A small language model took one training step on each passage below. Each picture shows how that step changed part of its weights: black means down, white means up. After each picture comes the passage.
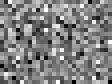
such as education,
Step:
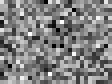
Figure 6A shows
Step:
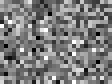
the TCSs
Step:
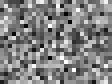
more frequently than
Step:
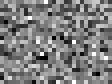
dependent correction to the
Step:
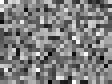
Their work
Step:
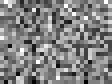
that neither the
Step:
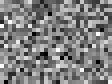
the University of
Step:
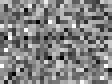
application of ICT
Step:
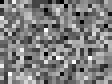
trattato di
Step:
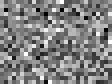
continual learning
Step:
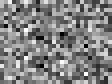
describing this
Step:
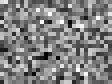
This is a useful
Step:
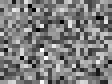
a deep red
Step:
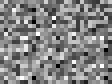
momentum added by the
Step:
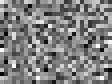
also been presented
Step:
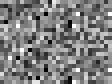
grid points between
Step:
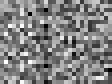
was washed with
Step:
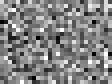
consumer? There
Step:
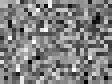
assume that a file
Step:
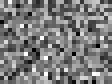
for all considered values
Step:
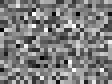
importancia de la
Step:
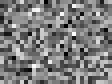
3 Kink bands
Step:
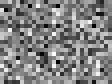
management play an essential
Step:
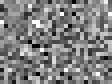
on $N$
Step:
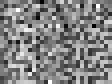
controlling has been
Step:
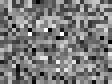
it causes significant
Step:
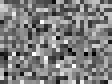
inverse aspect
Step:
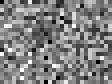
the grout
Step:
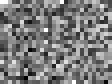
effective theory. We
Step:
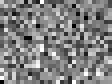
Ma, A.
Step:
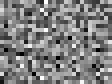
factor is dependent on
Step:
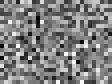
puts them
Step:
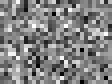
chiral spin symmetry
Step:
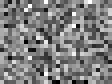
axes of the
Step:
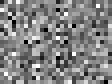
idioma va
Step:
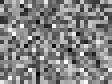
system pH
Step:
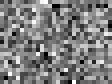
O primeiro
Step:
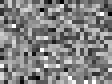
in cooperative
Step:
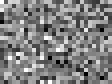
The model can be
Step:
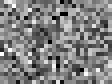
the DwH
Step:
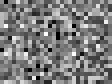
Surface data &
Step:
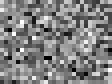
that we have similar
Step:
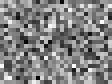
tool. *Journal
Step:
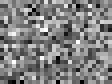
с другой
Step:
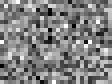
ishlov berish
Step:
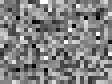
camera is in
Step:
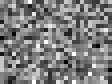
each token generated
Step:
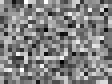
maintaining constant the
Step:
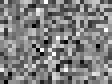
reaching about
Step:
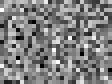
field is such an
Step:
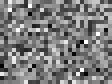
and BER performance
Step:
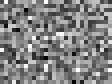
fit cannot be
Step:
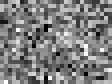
This symmetry is not
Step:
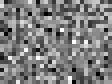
were no changes when
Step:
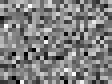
force, a legal
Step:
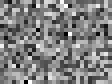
they deemed
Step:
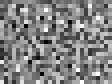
are only a few
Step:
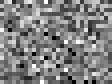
used in different ratio
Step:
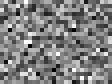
various fixed magnetic fields
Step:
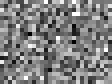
do not directly measure
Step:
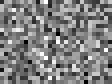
implies that $$
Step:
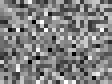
be seen as a
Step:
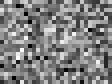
state, which is
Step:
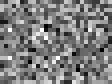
This approach represents a
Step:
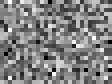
can be carried out
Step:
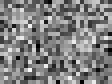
we pause for
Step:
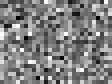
Construction*. In
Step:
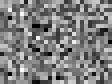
and offers
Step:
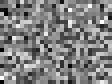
data. -
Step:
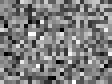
heritage sites
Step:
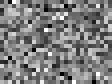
both additive
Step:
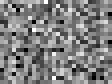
other such information
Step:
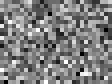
the associated BS
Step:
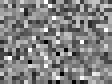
number of transitions are
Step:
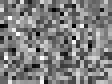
contrato para os
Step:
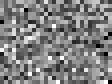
development cycle depend.
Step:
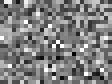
recently published
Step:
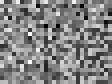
\& Space
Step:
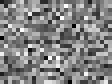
milliards de
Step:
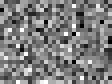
n ta elementdan
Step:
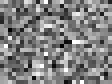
greater than 200
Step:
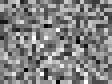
This complexity makes it
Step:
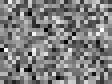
and limb
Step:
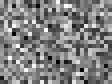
currents can
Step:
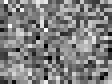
same figure we report
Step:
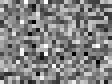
addition to that,
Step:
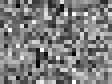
leveraged for
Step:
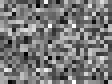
numerical integrations is
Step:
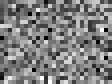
9 Gyr
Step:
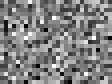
stripped by
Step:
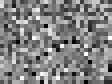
showed that 35
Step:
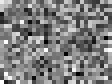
We obtained the
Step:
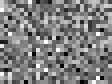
of the atomic
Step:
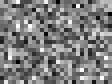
sectors for AI
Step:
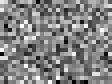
of our simulation.
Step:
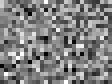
angle was measured,
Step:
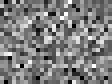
manejo de
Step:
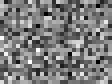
Tumour were
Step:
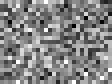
used propagation model against
